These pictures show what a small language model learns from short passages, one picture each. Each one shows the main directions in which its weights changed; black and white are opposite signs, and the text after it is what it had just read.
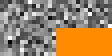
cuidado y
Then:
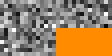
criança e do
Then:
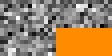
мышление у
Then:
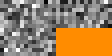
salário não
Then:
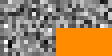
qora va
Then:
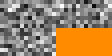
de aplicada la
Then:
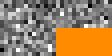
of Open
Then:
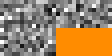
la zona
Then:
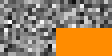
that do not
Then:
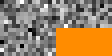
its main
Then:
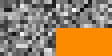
texto de
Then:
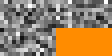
Ha nem
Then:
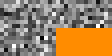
to modern
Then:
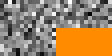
gestionar el
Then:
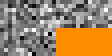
die Einführung
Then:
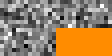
to apply
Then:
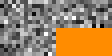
har soniya
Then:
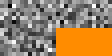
da escravatura
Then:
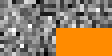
van dit
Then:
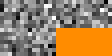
qiladi hamda
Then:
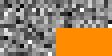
- jondor
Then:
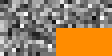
perçues par
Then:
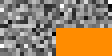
bilan bogliq
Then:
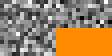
erishish uchun
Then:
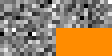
$\theta =
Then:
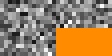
condições de
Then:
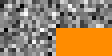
ou questão.
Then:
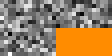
participantes deste
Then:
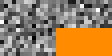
that ensuring
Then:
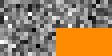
gases de
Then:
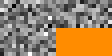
les comptables
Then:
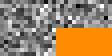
boylik –
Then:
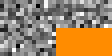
informação podem
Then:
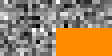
Cette étude
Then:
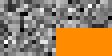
que representa una
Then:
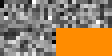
comentado a
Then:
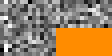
информация о
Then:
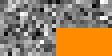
como uma importante
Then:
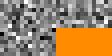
sciences. -
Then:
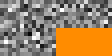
la experiencia
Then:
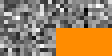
по отношению
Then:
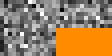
бўлиш ва
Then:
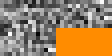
the problem of
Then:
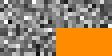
omillar bir
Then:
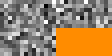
le suivant
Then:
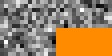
the object
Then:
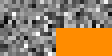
um equipamento
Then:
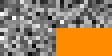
on the 14th
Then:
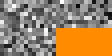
para el partido
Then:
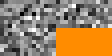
3- turdagi
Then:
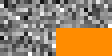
в одной из
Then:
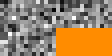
а також
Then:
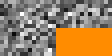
negativo de
